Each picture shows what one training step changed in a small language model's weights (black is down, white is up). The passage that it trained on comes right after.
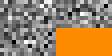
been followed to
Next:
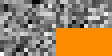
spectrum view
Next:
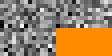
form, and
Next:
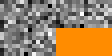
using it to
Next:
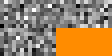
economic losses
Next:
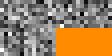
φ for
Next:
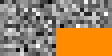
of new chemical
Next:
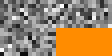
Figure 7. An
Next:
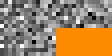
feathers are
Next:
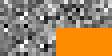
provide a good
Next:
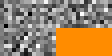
surgery were
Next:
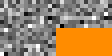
plants because soil
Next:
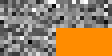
Women &
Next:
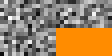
and completed a
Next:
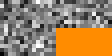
on varied
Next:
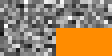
hype around
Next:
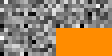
developed by the
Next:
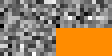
one based on
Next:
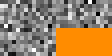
(12 out of
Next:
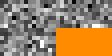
subjects. This
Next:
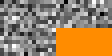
the issue of
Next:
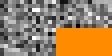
members part
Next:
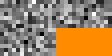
in bones
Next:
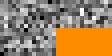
secondary data.
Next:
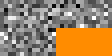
total energy of the
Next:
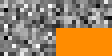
central or
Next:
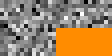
minimize the
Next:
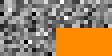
is this possibility
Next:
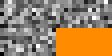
is more dependent
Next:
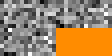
test phases.
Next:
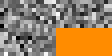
one of the
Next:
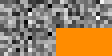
not represent the treatment
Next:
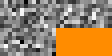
and interpreting
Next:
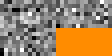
impairment that
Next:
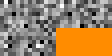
conducted in the
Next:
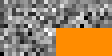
presented in a way
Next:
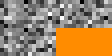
treatment systems. The
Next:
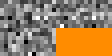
Auf dem
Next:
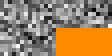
students during the
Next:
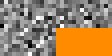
correlation between
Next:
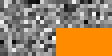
also hints
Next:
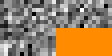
data was collected
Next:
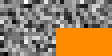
assert the
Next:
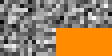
the marked
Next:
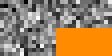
a formula
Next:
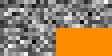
In this work,
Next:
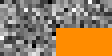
of N from 10
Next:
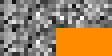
in terms of
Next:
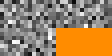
to discover
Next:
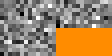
but their strongest
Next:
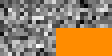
teaching strategies
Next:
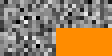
of unmet
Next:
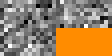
facial expression
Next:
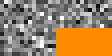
right leg
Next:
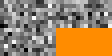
problem - solving
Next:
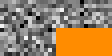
of justice
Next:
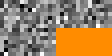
favors the
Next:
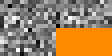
which the input
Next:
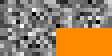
we will design,
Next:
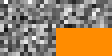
and steroid
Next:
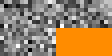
manner to show
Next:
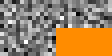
to environmental and
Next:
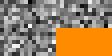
the text created
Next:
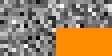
use of AI in
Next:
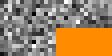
technique is used
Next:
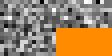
are shown in Table
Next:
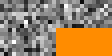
– requirements management
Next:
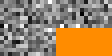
do, what
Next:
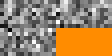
is strongly
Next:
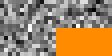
skill in
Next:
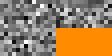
LGAs to
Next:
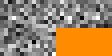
Table 2:
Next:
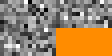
well with the
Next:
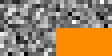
and approval of
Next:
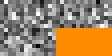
accuracy of
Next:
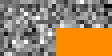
et al.,
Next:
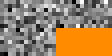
be intended
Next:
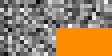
To detect even
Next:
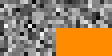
fragment with
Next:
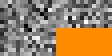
mute with
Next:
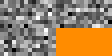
All these
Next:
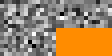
and experimental results
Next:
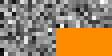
to the fact that
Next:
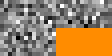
objective of
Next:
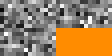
group). It is
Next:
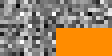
calculations is the
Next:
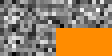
the English
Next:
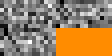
requires us
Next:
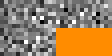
clinical results
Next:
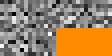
the basis of
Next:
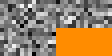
the volume
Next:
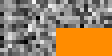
stages* of
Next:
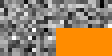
problems. In
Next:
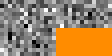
country, and
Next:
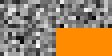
and unique
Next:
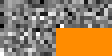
method for β
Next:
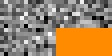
provide solutions
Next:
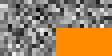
round of
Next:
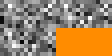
area). The
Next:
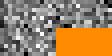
simulation using
